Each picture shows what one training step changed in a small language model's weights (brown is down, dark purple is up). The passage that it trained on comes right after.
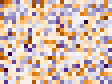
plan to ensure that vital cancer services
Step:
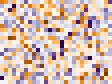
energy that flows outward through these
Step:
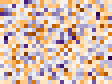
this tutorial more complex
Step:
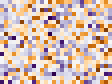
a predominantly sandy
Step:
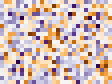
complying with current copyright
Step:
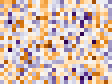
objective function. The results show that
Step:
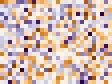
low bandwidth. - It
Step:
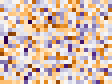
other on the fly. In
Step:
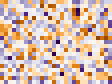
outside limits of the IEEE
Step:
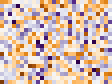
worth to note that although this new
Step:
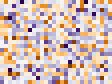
posterior thigh showed strong
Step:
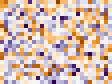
TeQ Water provides tertiary
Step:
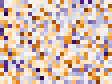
academic honesty, but
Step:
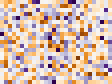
are explored to compare conditions and identify
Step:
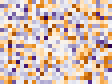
respectively, considering the same values of
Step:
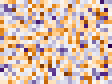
somatic manifestations of
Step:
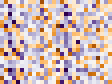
Chemistry, University College of
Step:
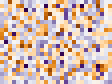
know how many general surgery residency
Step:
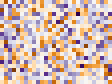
digital infrastructures - strong laws and
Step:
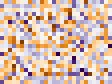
The α -amylase
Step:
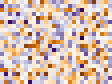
The Pearson's correlation coefficient
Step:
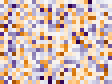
Abstract Abiotic shades due
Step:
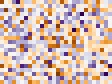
Queries Our goal is to
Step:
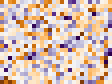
error rate of less than 9%.
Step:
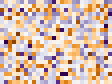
conducting rapid, accurate, and
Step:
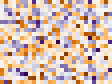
particular importance of these methods for
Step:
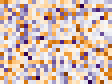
resistance types were high in the study
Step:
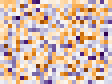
are adopting platform-based business
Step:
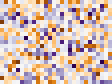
II. PHASE
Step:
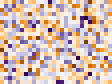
the data. Application Engine
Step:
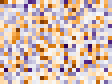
each cycle we only generate one
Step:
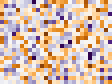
of Uzbekistan have
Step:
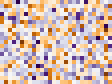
to approximately 70% with 24
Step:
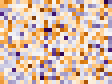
of contracts traded and open
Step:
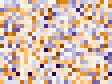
would evacuate to neighbors
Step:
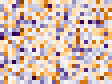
Surabaya is one of
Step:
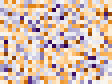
in the upper fp shell are
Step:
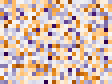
taking action to implement the plan;
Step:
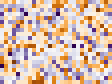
substances of bran strongly depends on
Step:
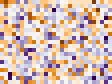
is increasing. The adoption and increased
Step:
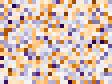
stress was introduced in cyclic
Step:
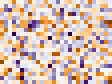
the test: Steps Temperature
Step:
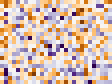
is that the 8-noded
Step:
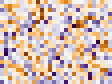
concepts that these terms designate.
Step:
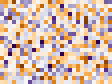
more realistic view of the country
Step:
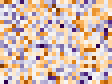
bulk conformation. This
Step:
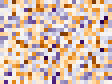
resources. These reasons relate to
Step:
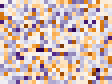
high solubility, fineness
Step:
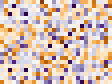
If paper is made redundant
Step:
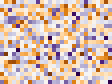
data also reveals that with increase in
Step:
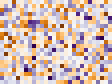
the previously adopted resin encapsulated
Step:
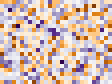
products D09 Information or item
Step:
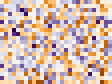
sensitivity ($\mu\text{g
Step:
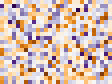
extract was sensitive against all the tested
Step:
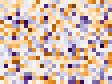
I.M. proposed and led
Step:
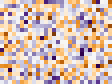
solar cells. However, indirect
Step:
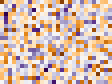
an economy that may not be included
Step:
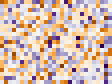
capability which is characterized by functions during
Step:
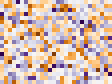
to a sacrifice
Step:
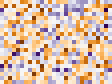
measuring of the status of
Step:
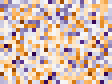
an average Young's modulus,
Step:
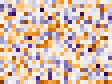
underwent peer review by
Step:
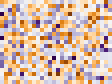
methodological approach to identify, analyze and
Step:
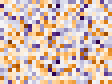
also Fig. 2 in part 2
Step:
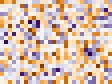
by the ramifications of the
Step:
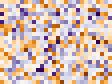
color was preserved naturally
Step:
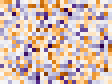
candidates can be increased. It
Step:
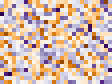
aliquoted and used as working
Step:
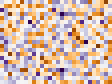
as in the paddy
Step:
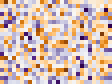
quantitative analysis of radioactivity content
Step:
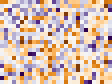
almost the frequency in the spectra of
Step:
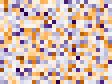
showed that Buprenorphine
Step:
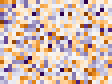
a beam, this can be easily
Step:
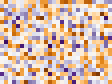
It is also an evaluation of the
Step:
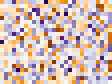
indigenous peoples who
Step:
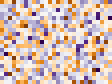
a more realistic scenario, since
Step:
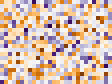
using untethered, soft
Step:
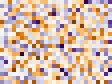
study, acting on the purpose
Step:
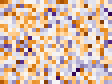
criteria of 0.50 and assessing
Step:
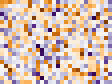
of a metal chelate in
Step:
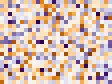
For this experiment, we select out
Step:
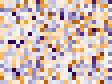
1: Main results Child care
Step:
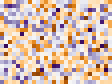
trials, which are of
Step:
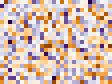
The scale and range of online
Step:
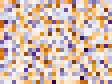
the SHARE online database of
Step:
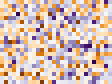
C : Conceptualization M
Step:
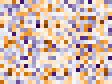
global stiffness matrix until the good energy
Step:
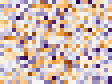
2017). The significant impact of limited
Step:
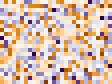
in five dimensions of governance, as
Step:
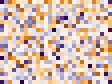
and Spotted Paca
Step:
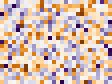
nutritional experts to provide optimized
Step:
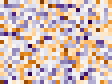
maritima* L.)
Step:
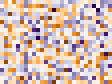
in Turkey are widely
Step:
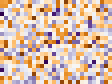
of process innovation. To do
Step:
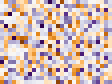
Abbreviations GDP
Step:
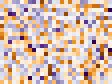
in tissue consequently preventing self
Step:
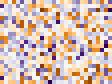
input changes. When thermal input is
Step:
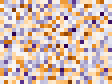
found to be 4mg/dl
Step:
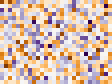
process always arouses interest
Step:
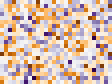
powerful than its owner. In
